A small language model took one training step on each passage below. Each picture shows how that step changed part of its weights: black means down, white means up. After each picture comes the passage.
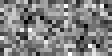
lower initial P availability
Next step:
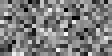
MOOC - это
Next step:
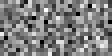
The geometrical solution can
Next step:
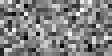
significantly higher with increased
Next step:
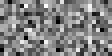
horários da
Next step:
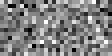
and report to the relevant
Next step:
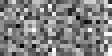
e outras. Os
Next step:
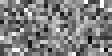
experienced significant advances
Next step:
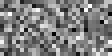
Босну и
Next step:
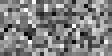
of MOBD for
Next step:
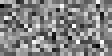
del ojo El
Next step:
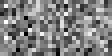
behaviour. It was found
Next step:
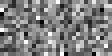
the traditional desktop
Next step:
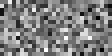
connecting to Islamic
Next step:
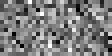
with least disruption
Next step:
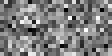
azulejos de
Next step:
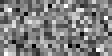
Er is derhalve
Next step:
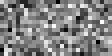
development; the tourism
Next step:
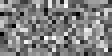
population is of European origin
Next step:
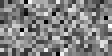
remains unknown.
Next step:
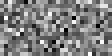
the knowledge base of the
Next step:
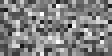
estrutural, mas as
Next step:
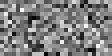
от Франции
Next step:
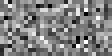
differences have also been
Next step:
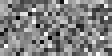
further investigation, and
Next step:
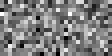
task. The study
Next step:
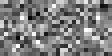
storia non è
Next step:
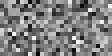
a dense and
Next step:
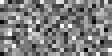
saat ini kita
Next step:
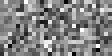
paper to computer processing of
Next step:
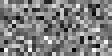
and subjectivity through
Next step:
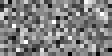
statistical significance was
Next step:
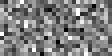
Similarly, people
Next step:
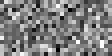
virtual platforms and
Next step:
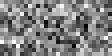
çimi saf
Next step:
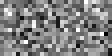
providing market access for
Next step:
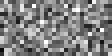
incubação da
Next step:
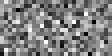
combination of psychometric
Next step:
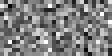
47 indicators were selected
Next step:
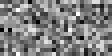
на каждом
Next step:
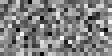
(be story was
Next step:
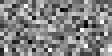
preschool children,
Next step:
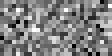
or combustible
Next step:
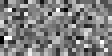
tema respectului
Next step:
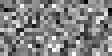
this invasive species
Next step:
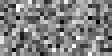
wedge, which
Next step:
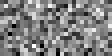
models. As a
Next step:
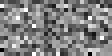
funksionin e
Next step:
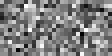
we have shown how this
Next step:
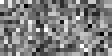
katta ahamiyatga
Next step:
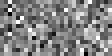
Energies and
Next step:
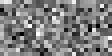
sejak musuh
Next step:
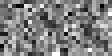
methods such as BIM
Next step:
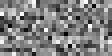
yangi avlod
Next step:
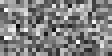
peruano no
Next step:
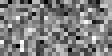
an advisory service
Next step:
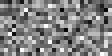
awake class.
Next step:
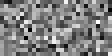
bir vaqtning
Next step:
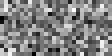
chunki ular
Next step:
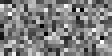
zur Folge
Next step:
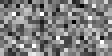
zur gelingenden
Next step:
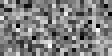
to be general and
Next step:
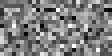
concurrentiels pour
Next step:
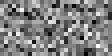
учун уларнинг
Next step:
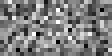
so‘z boyligi
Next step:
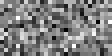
et une adaptation à
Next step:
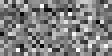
Local perceptions vary
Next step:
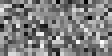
ham yaqin
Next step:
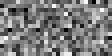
nearby. There is
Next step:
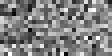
H. Ci
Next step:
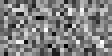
majority of the countries experience
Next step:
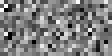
Zij gaan
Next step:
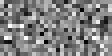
la Ciencia de
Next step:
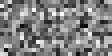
became symptomatic and
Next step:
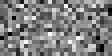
carrying out a
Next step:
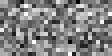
understand what factors influence online
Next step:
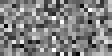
in order to combat
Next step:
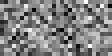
magnitude lower than
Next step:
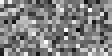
load and speed.
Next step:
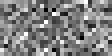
опыта и
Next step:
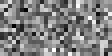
the eyes of
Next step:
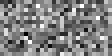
découverte du
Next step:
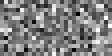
to have the unique
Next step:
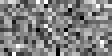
communication system. Communication
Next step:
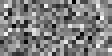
1 de enero de
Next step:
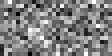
those facilities,
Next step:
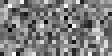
for understanding what is
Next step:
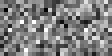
strong capacitive and
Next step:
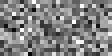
industrializados a las
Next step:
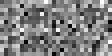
discusses the historical
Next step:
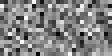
be wasted and
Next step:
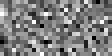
că, pe
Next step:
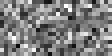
learner centered.
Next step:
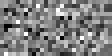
jamoa faoli
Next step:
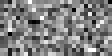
системе защиты
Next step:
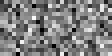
uniforme respecto
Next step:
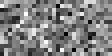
materials, according to
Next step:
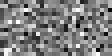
From derivation
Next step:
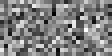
passage of a domestic
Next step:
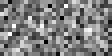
action is implemented as described
